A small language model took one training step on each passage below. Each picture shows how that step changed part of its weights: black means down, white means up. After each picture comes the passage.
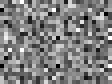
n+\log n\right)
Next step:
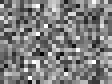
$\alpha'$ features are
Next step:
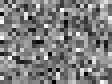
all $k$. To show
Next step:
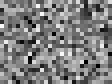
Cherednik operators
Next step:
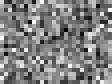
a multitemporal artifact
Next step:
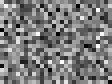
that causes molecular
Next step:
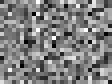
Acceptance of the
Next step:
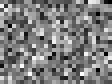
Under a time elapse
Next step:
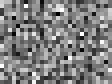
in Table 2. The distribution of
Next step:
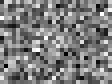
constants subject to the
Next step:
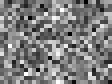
variables which are important for
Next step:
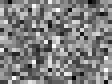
\gamma = comp$ then $\Phi
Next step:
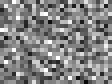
vs Institution It is
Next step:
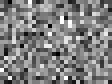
de Lisboa,}
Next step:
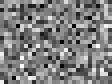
comparison of training
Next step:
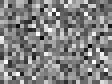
\end{align} Let us
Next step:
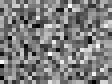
equation. We employ boundary
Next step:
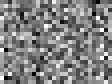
the meeting of the
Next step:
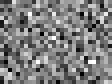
bodies. The Resolution
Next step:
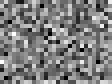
no electron in the QD,
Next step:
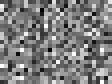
and $y$ alternate in
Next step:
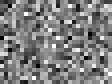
points $p_\eta^k$
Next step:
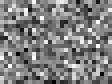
%We establish that the
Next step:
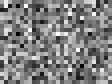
infra-red and optical from
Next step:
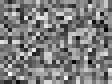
limits, but is not
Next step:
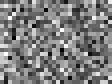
multiple phase estimation has some
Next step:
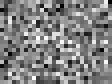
acid (TCA)
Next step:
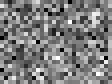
content of not more than 14
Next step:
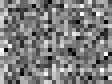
not on the particular representing
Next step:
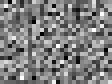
the $\bar D^0 \to
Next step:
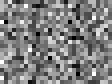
problem. One appealing
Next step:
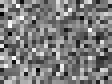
further rewritten as
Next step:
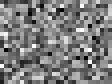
BQP-hard. The
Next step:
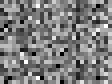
of low-velocity
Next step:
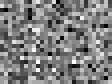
Top 10 Accident
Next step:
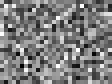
how the values change as one of
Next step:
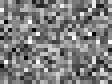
the rising volume of
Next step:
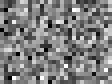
\ell$; \item
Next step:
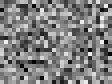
to that of Lamacz
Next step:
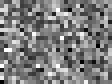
contains $E_C$.
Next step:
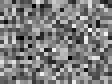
strongly affects the
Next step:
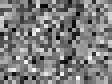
the land, different input
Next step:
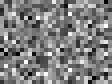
systems analysis, functional modeling,
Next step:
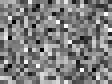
Examining these
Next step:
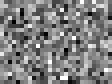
with irritable and
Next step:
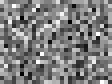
examples include emergency
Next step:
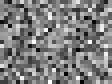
tensor of the matter.
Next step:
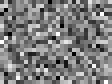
graphite with constants from
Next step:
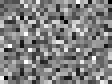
careers. Allowing the
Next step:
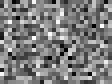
be decoupled from the
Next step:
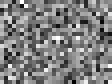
subtle. In the
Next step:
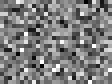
observe the following singular
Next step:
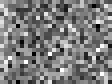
with the description of quark
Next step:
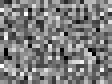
next state respectively, then by
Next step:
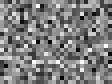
remains a need to model these
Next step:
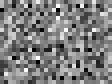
(the last block up to
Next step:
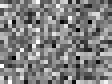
program APART of
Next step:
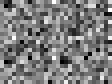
pose no danger to
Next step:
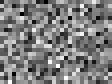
NDAW, July
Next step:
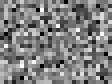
context, piercing
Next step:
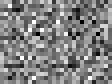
for their learning success
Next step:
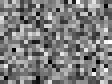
is the process variance, estimated
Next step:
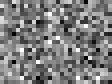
(IND) are
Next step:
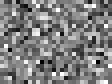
power, capturing complex
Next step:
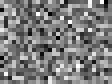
from Alice to Bob,
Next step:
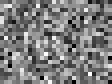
the y axis needs to
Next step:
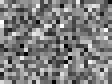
this regime. For example,
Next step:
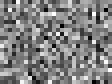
ethical and data regulations
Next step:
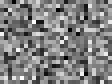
node network addresses,
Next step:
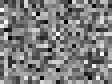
continuous at $y=x$,
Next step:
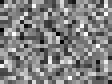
0 \end{pmatrix}
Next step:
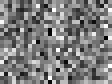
we have for this mode $\sigma
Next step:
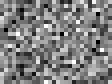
the nonrelativistic
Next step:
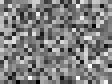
research on relationships to
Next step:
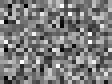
freely along the outside
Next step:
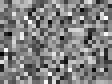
using Pyro modules, in
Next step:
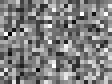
of the kernel $\alpha$
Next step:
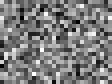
the cavity length,
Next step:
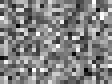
(i) A large number of
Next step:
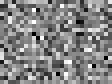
melanodermas e
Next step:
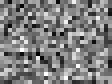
calibration, the
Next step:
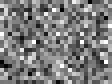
state in which it is known to
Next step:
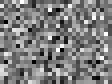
detection of noisy
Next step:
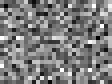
$\bfg$ obtained by the
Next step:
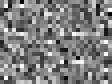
a Bernstein process if
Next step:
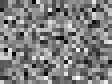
chloride but less
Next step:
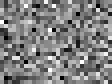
candidates exhibiting
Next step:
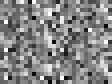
\end{defi} In
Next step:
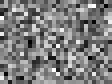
Reduction Move 2 first
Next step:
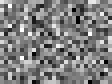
rare event processes in complex
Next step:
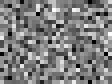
if $\A$ is complete,
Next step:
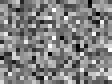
of ion $j$ is
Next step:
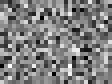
using the Lorenz's
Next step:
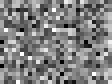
choice of parameter leads to an
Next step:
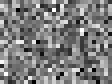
each filter is is
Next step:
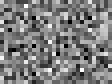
approach. Comparing the
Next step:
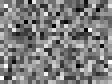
Clearly, we have that
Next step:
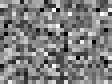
previous argument, if
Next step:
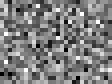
by choosing \be\nonumber
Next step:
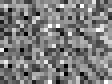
eight vertex model.
